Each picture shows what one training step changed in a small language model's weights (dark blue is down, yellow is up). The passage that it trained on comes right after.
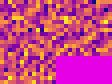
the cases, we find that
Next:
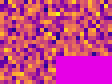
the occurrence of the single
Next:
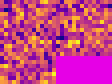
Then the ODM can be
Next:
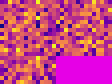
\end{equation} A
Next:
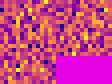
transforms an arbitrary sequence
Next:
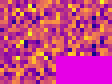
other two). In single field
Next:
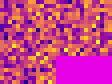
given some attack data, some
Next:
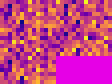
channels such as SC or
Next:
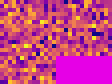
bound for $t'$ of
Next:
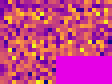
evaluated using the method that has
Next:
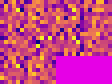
Simulated magnetization of a
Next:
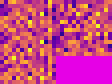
to local unitary transformations) for
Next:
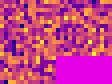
level we determine the resonance
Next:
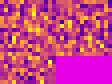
is comparable to or higher than
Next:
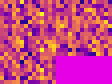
do not differ qualitatively from
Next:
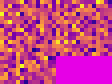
Nijmegen model D
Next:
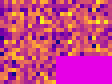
example VDF observed at
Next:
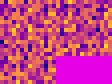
the outcome by growing these
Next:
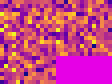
TM atoms have an obvious
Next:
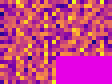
The ultrathin Co layer
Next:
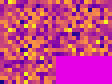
accepted by all parties
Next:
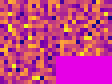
heading (mandatory)
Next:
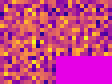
below. Condensates
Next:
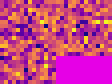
spread spectrum communications and
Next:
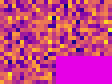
magnitudes are plotted only when
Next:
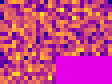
overhangs. Apart
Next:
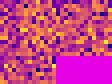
\rangle + \langle
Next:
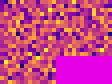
onto the compositions of
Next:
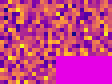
when the slow-roll conditions
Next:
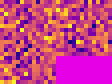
intensities exceeding 30\%.
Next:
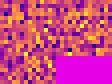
performed in two slightly different
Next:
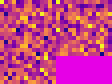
while if it has spin 0
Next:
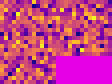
due to stage 0 is small
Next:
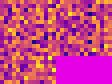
about the details of the network
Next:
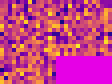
interactions compared to the experimental
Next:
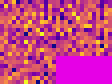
that for any $\lambda
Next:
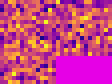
where the time has been divided
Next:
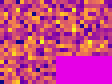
Actually, this was
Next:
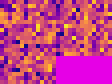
The binding energy of nuclear matter
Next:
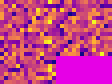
evaluate its effect on the overall
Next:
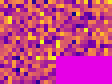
basis) are replaced by intrinsic
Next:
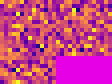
reminiscent of the
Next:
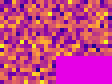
matter subhalos should be
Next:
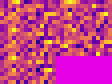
Dreicer field
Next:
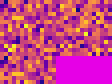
the velocity distribution, of the
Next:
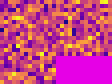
the DSR theory, one
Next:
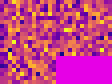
into the glass substrate and
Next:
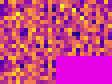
related to the tail of
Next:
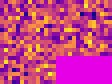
field is applied within the plane
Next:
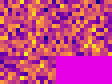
an $a\times
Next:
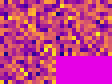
we applied a transfer learning
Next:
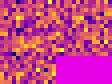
j only those terms where one
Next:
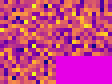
of that particular rela%
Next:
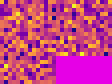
potential to become a stringent
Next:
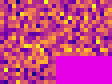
each other, suggesting a linear
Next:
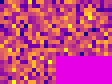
graphene is possible on this
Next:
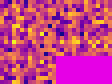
no additional loss using spectral
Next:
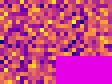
represent the intensities of horizontal
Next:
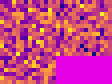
standard ruler information from
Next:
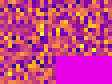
users can hover over any
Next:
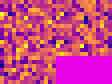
have been matched with
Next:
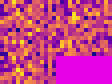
collapse to a line of constant
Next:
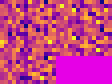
reaction rates on current evaluation of
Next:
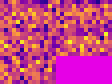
tangents before and after
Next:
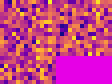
approximate fidelity between the ideal state
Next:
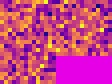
CSM. We discuss the
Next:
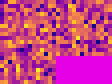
difficult. Each MIA method
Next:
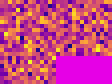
section II the Hamiltonian of the
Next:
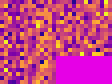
terms will be included.}}
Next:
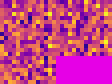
signaling oscillatory behavior particularly
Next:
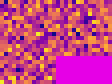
the probe wavelength increases, the
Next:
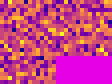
the literature. In this section
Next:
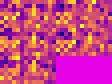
UrQMD is
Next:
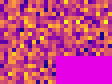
of mouth, and physical
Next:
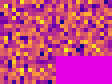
around 4.4\% while
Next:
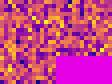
For clarity, the
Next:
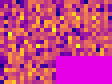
lattice vortex attached to
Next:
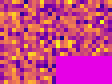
PID controller.
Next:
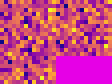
receives positive assessments from
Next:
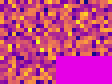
the other hand, there are
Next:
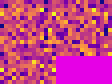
contains appreciable amplitudes
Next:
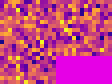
Using the Spectra of
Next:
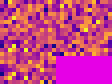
the problem of interest (zero
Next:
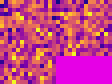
to much higher boson density at
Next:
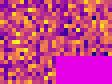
transition and stay metallic
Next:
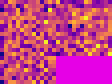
where the heating function is given
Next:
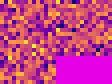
the fact that the fundamental string
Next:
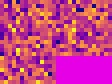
latter coincides with a major
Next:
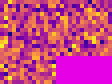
photons. One can distinguish two
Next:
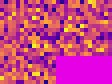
resolution limit and the distribution is
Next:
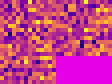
electric field transitions are assumed across
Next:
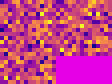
state} %A boundary state
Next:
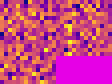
in the molecule can be
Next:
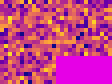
are therefore critical to improving
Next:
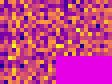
DM observes all the elements
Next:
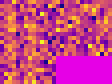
two-level system. Therefore
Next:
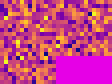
model intuitively depicts
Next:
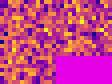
the wind farms and the
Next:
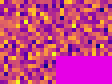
has a significant assisted
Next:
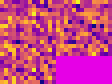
will show, determines the spectral
